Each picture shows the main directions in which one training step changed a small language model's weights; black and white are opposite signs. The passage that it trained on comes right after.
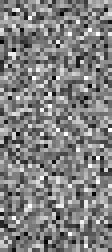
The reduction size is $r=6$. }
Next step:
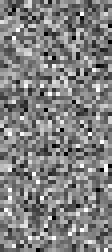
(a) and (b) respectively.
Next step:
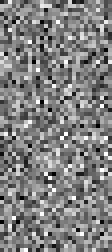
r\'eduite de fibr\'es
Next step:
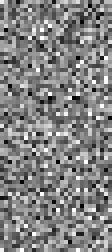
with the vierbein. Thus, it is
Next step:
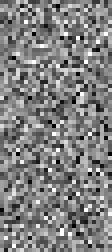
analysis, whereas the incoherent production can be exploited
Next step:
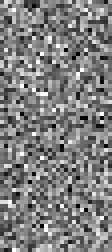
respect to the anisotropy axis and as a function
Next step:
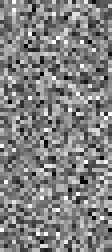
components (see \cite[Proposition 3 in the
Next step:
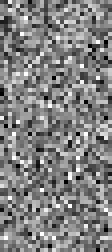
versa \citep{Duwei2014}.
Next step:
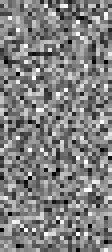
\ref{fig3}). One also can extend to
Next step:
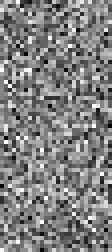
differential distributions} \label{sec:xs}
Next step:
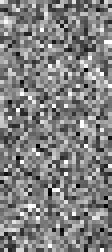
MOJAVE monitoring conducted
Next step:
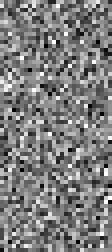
to flux units and fitted them with the 4th
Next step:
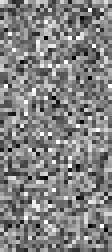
in the inner regions. In their supplementary
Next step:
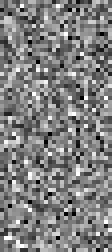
proofs are obtained by deriving efficient algorithms. We study
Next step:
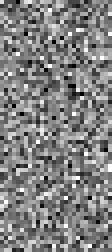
central control (via orchestration) and
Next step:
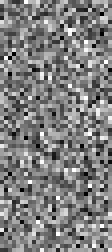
the \textsc{Quijote} project
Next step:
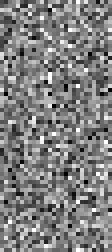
FL lies in a depression of the density of
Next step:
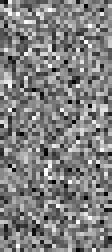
0\}$. Compare this with the notion of
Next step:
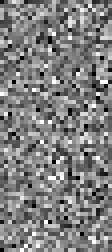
the Lie algebra). There are several standard constructions of
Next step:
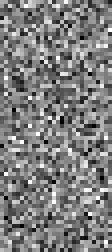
coupling that can act similarly to common inhibition in
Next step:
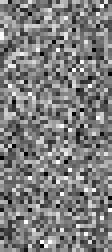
winding numbers around points only of $\partial
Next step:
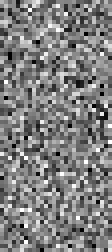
of galaxies at a given redshift. With no
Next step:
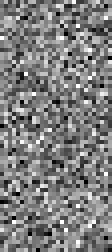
Z$ is infinite and $B\subset \mathbb
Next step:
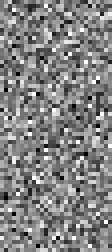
An Even More Optimal Stochastic
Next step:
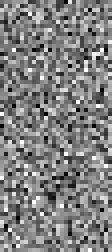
can show that this definition is independent of the lift
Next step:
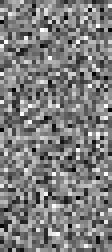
be led from the equation in Minkowski's
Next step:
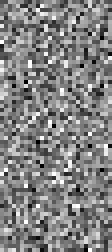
points. The other roots $s_{2}, ~
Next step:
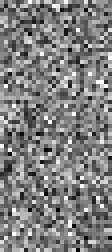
approximation in general, on can consult
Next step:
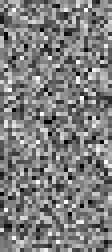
theorem and of cancellations which make the formal
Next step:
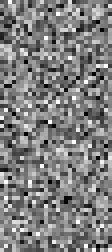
k}, \end{eqnarray} differs from
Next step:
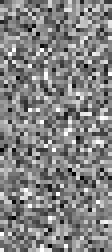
(in parentheses) are presented in
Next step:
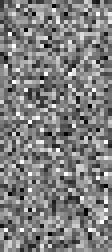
theory, the holon is a free Boson
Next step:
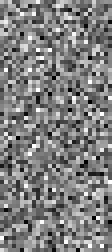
model describing this swing is commonly known as
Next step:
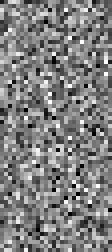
the direct and precise manipulation of the phases of
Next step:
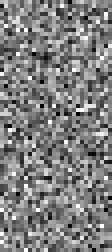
\end{enumerate} \section{Phase
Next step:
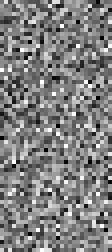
This nested plan includes an extra materialization of
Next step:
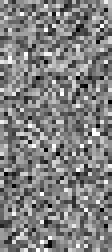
following convection-diffusion-reaction problem
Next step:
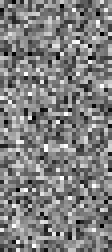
$D$ by the index of $D$ in
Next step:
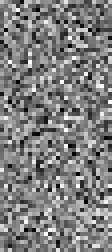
Tracy-Widom. {\it
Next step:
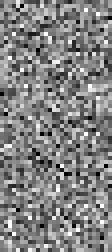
also computable.} For a generic family, we do
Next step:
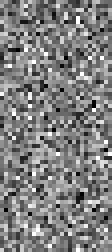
described by means of the following system of ordinary differential
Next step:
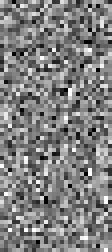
hypothetical device whose relation between current and voltage
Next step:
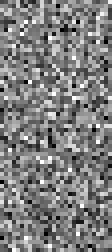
foundations for agentic AI-native
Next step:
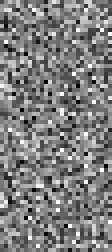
Galaxy. Hence, its effect can be extended
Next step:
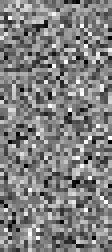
Set $B^{\mathrm g}(n)
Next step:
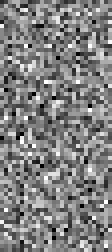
calculation, it will be easier to use the
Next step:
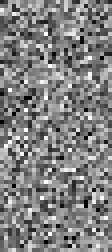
A. Verra for useful conversations related
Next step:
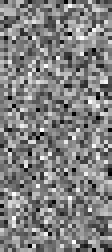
blood test results (quantitative measures).
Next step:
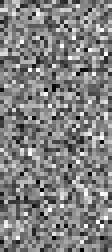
one can expect a spectrum of excitation energies from low
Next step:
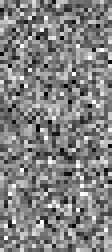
provide evidence of differences in change understanding between the two
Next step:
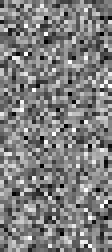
also be accessed by biological systems of larger
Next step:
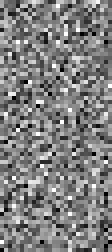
to think of the Zeno subspace
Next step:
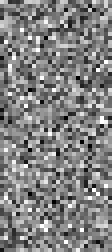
the thermodynamical behaviour of spacetimes with naked
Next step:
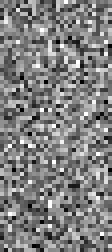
conclude that $\beta_s([a,x])
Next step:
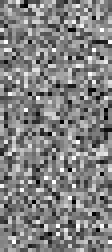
parameter. In particular, the period of the spatial oscillations
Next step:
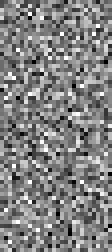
has lines which move in opposite directions when $\alpha$
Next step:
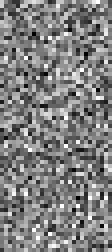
to the implications of an inner dense component.
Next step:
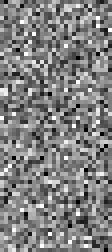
cloud providers offer dedicated
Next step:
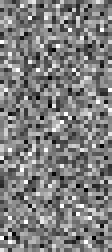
established log data to enhance predictive accuracy. By testing
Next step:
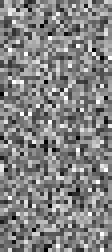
rise to a grid diagram and vice versa.
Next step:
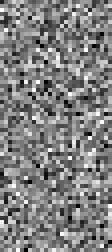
it more efficacious to compare the entire population
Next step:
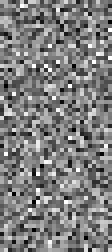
section, we explore the physical characteristics of the stress
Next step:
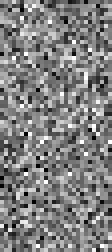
4670~\ang composed {of}
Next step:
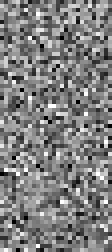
given by the sum of kinetic and potential energy \be
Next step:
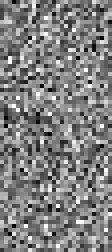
considering the standard setup of the FQHE.
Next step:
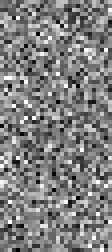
$L$. Note that this is equivalent to finding a
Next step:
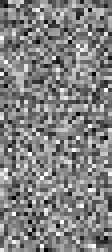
anti-protons $0.4 <
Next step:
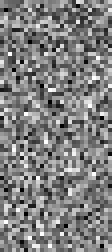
$s=1$, where the Hamiltonian takes the form
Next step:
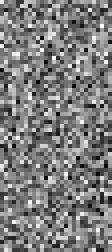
three-dimensional elastic bodies, forever
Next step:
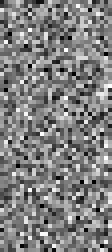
of the differential conductivity (the average tunneling current
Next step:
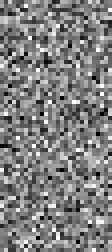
For instance, between 2.5 and 3
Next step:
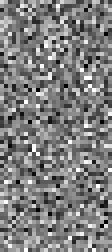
regards to experimental INS data. On the other
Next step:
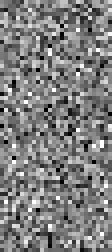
$H(D)$ with the form described above appears
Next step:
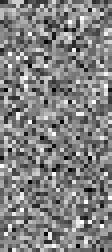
in the detector or integration over a full energy range.
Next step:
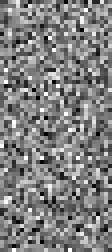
system in the qubit and TLS eigenbase by
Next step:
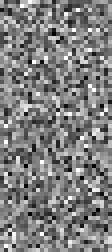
basic statistics about our dataset. It is worth
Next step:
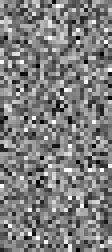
events, which are the ones we are most concerned
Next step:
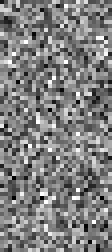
MPEG codecs V-PCC and
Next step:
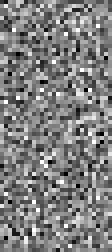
cloud core. The fragmentation occurs deep inside
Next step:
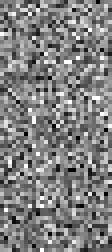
subspace is about 24 million. In the
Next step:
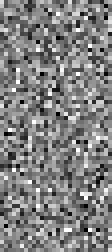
= \left( \begin{array}{c}
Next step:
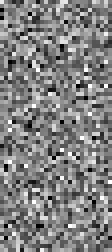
minimality of our choice. On the other hand,
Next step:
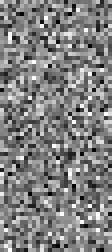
spin caloritronics, which merges
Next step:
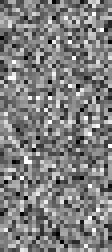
Then by Theorem \ref{T:dva}
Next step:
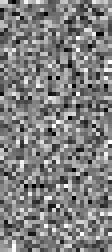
under the supervision of Giovanni
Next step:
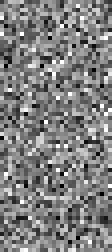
$\tilde{\zeta}$ coordinates, see again
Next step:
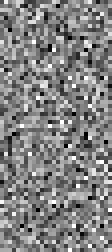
external acceleration projected within the orbital plane. Note that
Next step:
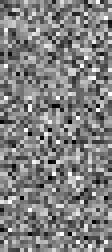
If there is an $f^*$-free copy
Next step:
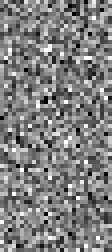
{\em Mathematical Foundations of Elasticity}.
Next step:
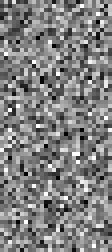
from $\modd\text{-}A$ to
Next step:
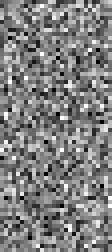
down by about two orders of magnitude comparing to the values
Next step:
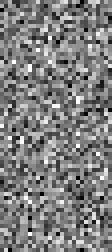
foliation of a saddle-free differential $\phi$ determines
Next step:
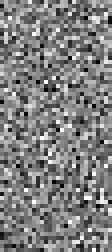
\mathcal{T}_\alpha^\bullet$ and $
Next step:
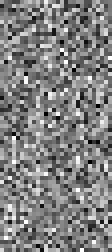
upper and lower bounds on diameter-two graphs. To
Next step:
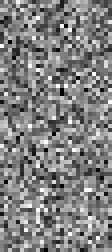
both GB configurations are revealed to not only
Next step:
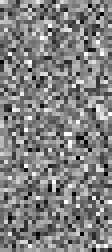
with assistance from the AI Friend,
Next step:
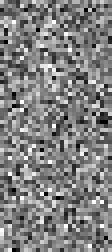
for distributing 48 red and 48 blue samples
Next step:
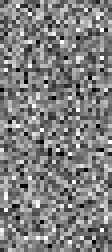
is calculated. The final size of the beam
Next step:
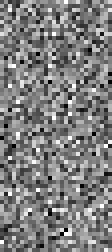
pair $(p,q)$ is not of the form
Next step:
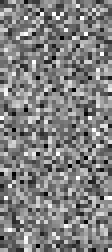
symmetry-protected line nodes and thereby offer
